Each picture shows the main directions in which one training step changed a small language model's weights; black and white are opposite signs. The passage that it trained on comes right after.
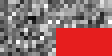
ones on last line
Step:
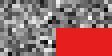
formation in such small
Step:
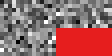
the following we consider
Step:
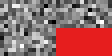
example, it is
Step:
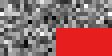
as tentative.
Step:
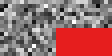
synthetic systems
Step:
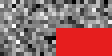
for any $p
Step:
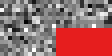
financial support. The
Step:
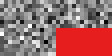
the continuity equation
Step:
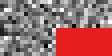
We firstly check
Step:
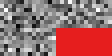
were adjusted
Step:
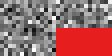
eV). Of
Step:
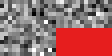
other hand,
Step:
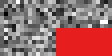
for the evaluation of
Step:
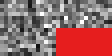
sequence that are
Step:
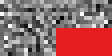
analyzing a number
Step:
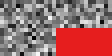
the $p$
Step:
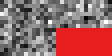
widths of
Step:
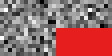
strategy, then after
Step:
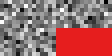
presents competitive
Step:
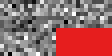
tending to finite
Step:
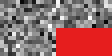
is well-known
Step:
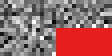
can explain the more
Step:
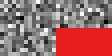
X$ that have
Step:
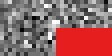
eigenvalue and are
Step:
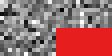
heads. This
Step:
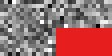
The following equalities
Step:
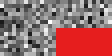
least one function
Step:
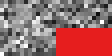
view of prediction technology
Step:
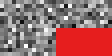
the radius function on
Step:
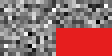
and $\wt
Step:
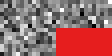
our system to
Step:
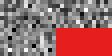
be performed with the
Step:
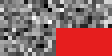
chemical potential giving the
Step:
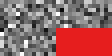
$F$ in
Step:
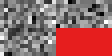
These measures have support
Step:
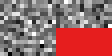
rigorous definitions
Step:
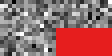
PRA settings
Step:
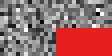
a fundamental distance,
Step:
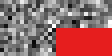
being not only
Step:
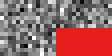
form of the state
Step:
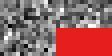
frequency of longitudinal field
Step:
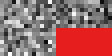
functionals} First
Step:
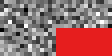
A few years
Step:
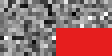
normalization.} Assume that
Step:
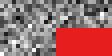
the relation of
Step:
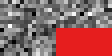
best fits of
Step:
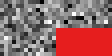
by the Lie
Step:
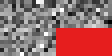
then is the
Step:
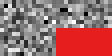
we introduce the notation
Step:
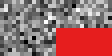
this experiment) then
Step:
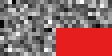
scenario 3.3
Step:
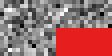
us start with the
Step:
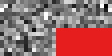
quantum networks.
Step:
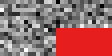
two accumulation
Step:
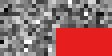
to experience radio
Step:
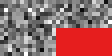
has a unique
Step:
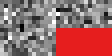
allows us to solve
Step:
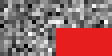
context of kinetic theory
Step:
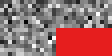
with observations and
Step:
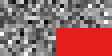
At each cardinal
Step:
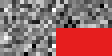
and whose second component
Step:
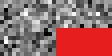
telescope reports
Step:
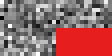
build a valid
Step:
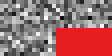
field identification rules
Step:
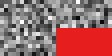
the solid lines indicate
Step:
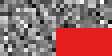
a frequency distribution radius
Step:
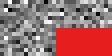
The rest of the
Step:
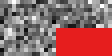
linearly to reach
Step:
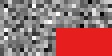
At the same
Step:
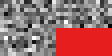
a comparison principle
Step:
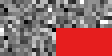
The long--term
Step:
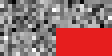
large enough to
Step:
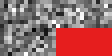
definition of the correlation
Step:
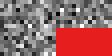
the real case
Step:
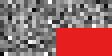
not have triangular
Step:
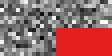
R. Mac
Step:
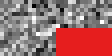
fraction of the entire
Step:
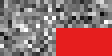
small latency
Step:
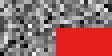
the proportion of
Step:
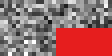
of $n
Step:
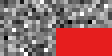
respect to the left
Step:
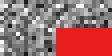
paper guidelines
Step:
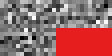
and arrows given
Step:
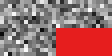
to take into account
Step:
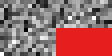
including the observation that
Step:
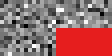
\sim \k
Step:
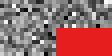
given by integrability
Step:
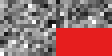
monomials of
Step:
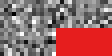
can be extended to
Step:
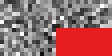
continues to be
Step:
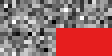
we omit the
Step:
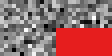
order $k$}
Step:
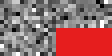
low gaps to
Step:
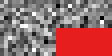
\Lambda$, it
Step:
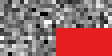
extremely high number
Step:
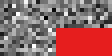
on we will write
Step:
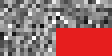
We consider an
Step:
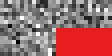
reminding that
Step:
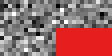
framework. This claim
